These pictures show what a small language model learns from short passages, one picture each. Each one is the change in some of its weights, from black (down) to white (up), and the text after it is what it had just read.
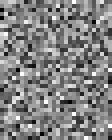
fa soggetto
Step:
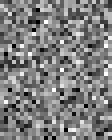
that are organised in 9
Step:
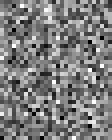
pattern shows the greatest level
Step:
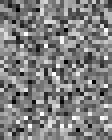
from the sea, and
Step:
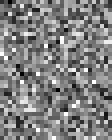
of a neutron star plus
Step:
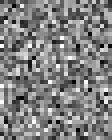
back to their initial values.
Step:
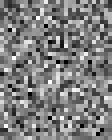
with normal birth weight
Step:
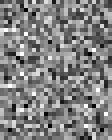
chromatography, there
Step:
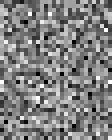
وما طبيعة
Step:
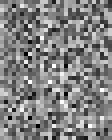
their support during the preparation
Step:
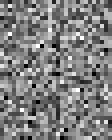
process, we calculated the distribution
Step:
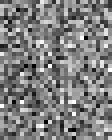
organization in recognition of its
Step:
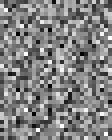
были доступны:
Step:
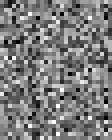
the statistical analysis to that of
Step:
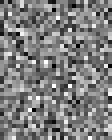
state $\ket{\Psi}$
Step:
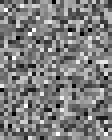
therefore beneficial to create
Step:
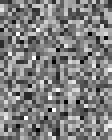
to calculate forces in the
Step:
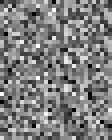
mumkin. Masalan,
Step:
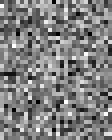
satisfaction, including fair
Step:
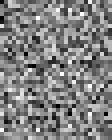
o'rinda aytish
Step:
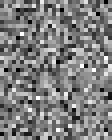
problem in the economy? Let
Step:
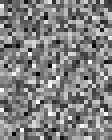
power, they will always be
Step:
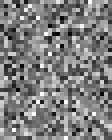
a particle at x . It
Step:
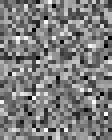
that: “Those who
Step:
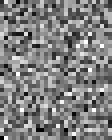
The HID starts from
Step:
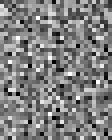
появления их на
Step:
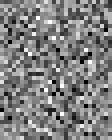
may become dispersed on much
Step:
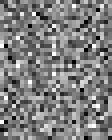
etdi. Natijalar
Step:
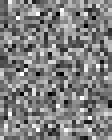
D. Leg.
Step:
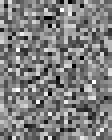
short-circuit phenomenon
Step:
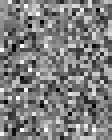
techniques of fodder
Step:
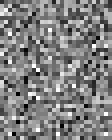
learners. However, they
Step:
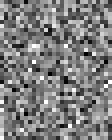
et al (WA98
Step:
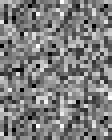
the analysis are clearly and
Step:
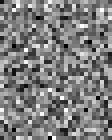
the Assemblies of
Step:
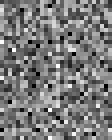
an increase in test accuracy of
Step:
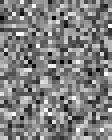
pen that alters its main
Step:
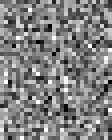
Pham et al.,
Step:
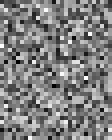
identified (Page,
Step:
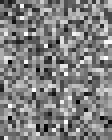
of the various Higgs
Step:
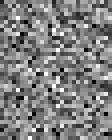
To summarize, the
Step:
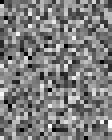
bridge the gap between
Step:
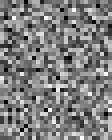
frozen core. The
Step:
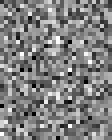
und (B) das
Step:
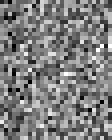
sweep of one
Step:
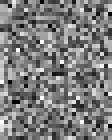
connectivity matrix for whole
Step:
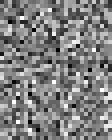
shows the evolution of the mean
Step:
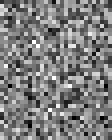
implementation for activation using different
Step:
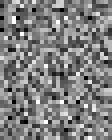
still the most productive
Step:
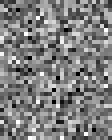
for both strategies, because their
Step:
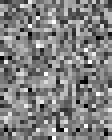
da Silva e
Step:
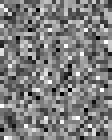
and only 10 children had a
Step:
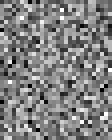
connect tracks by lines
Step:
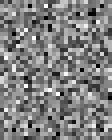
0$. With excitations
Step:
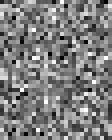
y Guerrero
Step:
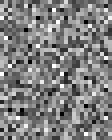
will not be as generally useful
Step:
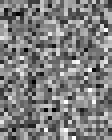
the complicated functions
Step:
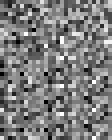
of the pharmacological
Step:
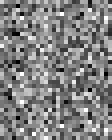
⚠ Low
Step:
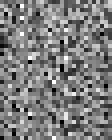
of Engineering, University of
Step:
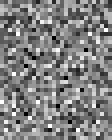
work duration did not show a
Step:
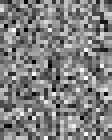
to improve the employee's
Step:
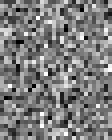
in the use of the
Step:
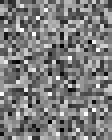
less detectable. the use
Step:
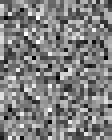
data management issues; -
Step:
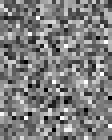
and detoxification with oral
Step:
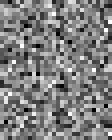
як текст»
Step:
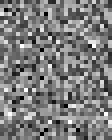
power spectrum for the density field
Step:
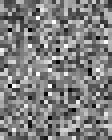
and mean carrier concentration in
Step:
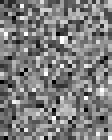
of the Jordanian
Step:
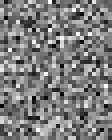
Ulushi, %
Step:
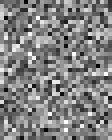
PTS. Perlu
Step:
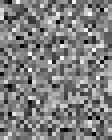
nelle raccolte
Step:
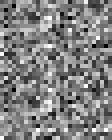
outcomes. Modeling all
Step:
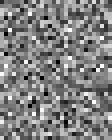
World Order.
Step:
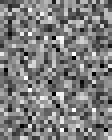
substitution applied to the
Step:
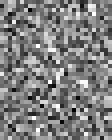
desenvolvimento que satisfaz as
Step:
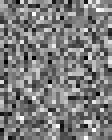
dots. Djudi
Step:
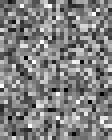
function corresponding to a wire
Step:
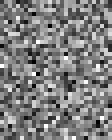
As mentioned, the important
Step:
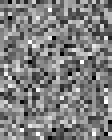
model we will show that this
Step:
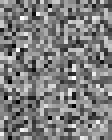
logistic regression models of the
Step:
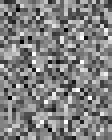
in blue otherwise.
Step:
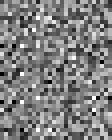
diagnostic tools such as
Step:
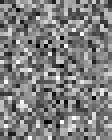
describes slow space-time
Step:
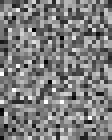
U. Sivan,
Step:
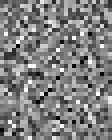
aruzi bulardan 5
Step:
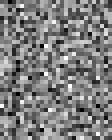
given in the form of
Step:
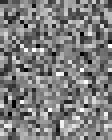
results of drilled
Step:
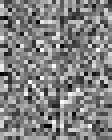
customer requirements, market
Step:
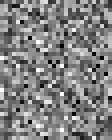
infrared spectroscopy
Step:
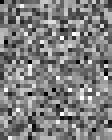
just the conformal tower
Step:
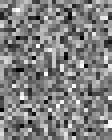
in the error boxes
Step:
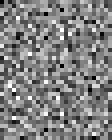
get $K$ via
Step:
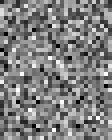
Z exchange diagram. Also,
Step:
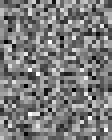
Una sangre
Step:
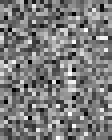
differential-equation-based models
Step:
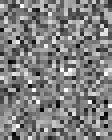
about 50 ps higher than in
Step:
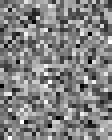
asosiga quriladi.
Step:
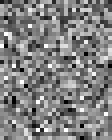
Ralston and
